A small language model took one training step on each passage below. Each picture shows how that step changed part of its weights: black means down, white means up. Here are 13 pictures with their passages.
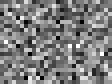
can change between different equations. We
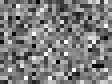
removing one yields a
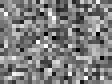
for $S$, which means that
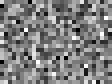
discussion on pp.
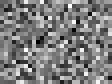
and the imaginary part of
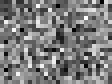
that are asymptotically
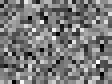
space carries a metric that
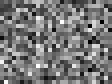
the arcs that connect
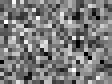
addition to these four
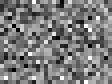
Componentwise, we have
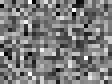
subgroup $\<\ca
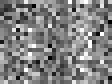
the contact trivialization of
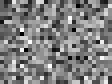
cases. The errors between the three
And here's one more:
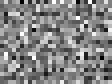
\pi ^k \csc
